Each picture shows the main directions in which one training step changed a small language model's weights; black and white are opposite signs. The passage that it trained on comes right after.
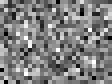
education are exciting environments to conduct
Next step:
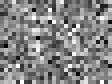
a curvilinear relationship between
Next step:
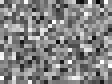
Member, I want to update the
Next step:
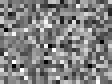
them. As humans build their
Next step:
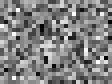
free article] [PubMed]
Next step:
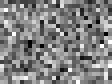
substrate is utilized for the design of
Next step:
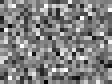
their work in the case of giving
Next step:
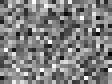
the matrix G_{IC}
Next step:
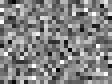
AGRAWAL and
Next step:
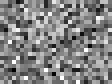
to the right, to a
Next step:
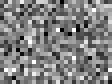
need to consider in driving system
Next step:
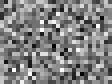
construction and oxygen inhibition can easily
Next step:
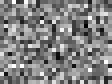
secrecy of the radio
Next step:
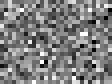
outcomes in patients with perforated
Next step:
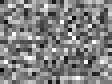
the National Forum for the
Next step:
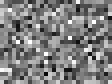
Figure 3) that provide - visual
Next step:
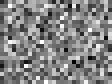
the society as well as find different
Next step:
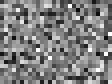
(iii) Market
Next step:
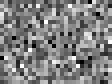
pressure field on blades results to
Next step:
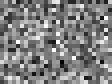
complete agreement with this statement. The
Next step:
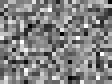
inflammasome and the regulation
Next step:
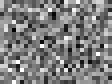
workhorse of practical engineering
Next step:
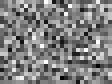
into the closed vessel makes the
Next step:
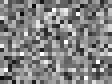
rate, m^3/s
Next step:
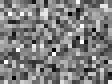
\mu, y)$ have not
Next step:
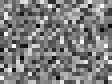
take initiative; we do not need
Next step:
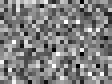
proposed unique design was tested at high
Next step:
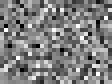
train models, often hindering
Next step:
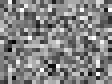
development's as major cause of land
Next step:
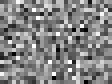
of the study who were chosen through
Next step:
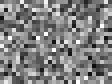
were performed. This large number of
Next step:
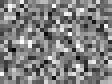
have success 4.31 \pm
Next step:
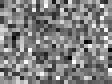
by invasion. Once
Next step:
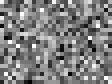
-----. Declaration by
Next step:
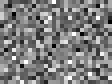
impact economic growth and reduce inequalities
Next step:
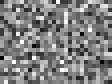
for practitioners in the common
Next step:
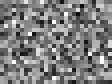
your financial savvy, A
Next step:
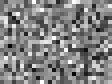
helpful rather than harmful,
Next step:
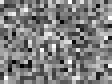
w_i are the corresponding
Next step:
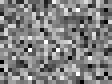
with input from all authors. All
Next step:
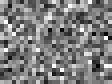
a catalyst for war and
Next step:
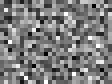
let's talk about the methodology
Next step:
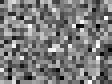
The primary air pollutants
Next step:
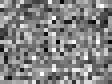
buy. This is where you
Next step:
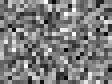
entrapment, structural changes,
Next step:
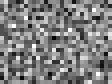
of the study area Table 2.
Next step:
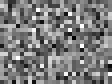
Multi-Point Characterization of
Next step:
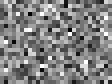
incineration and solidification
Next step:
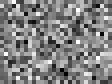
LCSD TestCode:
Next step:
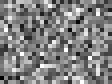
illustrate where important interactions take place
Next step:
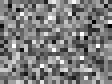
challenges, including the emergence and
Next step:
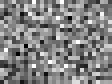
serpentine group of
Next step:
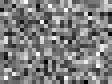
participate in community sensitization
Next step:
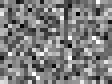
an concomitant increase in
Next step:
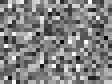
and navigation became an important
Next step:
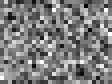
certain differential subordinations and differential
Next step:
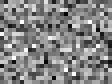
sentences while the BLEU
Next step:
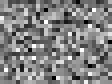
maximum, which is reflected in the
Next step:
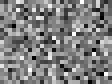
of those patterns (support
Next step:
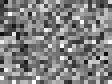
those with “consistent”
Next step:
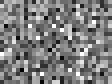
of Sri Lanka,
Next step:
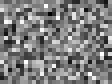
(b) constitutive surfaces,
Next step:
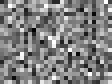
the course of time, various methods
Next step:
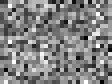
the world ocean, reporting
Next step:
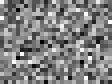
inadequate training, and
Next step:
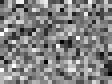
and left overnight. The
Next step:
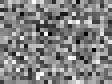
primers [13]. PCR
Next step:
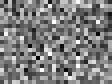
convolution stage is associated with a
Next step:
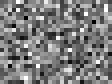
of ~ 143 K above
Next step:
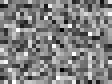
that died during the second day
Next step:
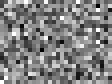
emphasizes the importance and relevance of
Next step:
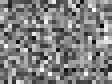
early addiction. An online survey
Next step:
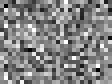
article is a continuation of a
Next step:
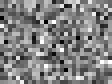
phosphorylation through the oxidative
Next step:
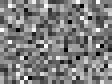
the source correctly, we used
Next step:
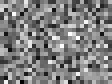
fractures are characterized by a separation
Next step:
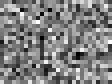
forms specific *micro-*
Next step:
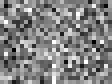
\text{ for } k =
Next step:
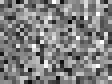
arising from AI. The paper
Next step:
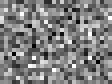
ranging from 0 to 50 °C
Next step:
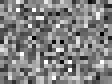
of Ada software using the
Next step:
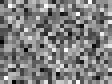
the code because it has many issues
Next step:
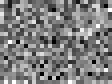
*the Free Flow of
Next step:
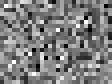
new demands come in part from the
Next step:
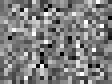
usual endpoint product of
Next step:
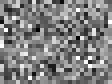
blood system. The recorded amplitude of
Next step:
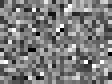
by utilizing the RW for
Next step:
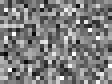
pattern 0 was more common in category
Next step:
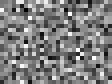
set of all possible values of
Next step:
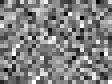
Financial data from EPOS data
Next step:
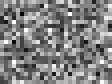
patient x_i and the symptom
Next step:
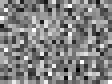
collection through preprocessing,
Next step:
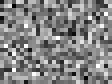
1 and Theorem 2 to obtain the
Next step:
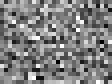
start that Pakistan was not
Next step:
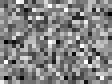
of respondents' opinion of the variable
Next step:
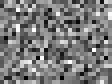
operational technology (OT), and
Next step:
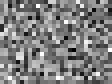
contexts, as well as in larger
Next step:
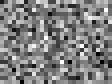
and allowances of members of the
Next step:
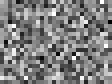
that there is a change in water
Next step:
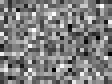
systems (FCS) has increased
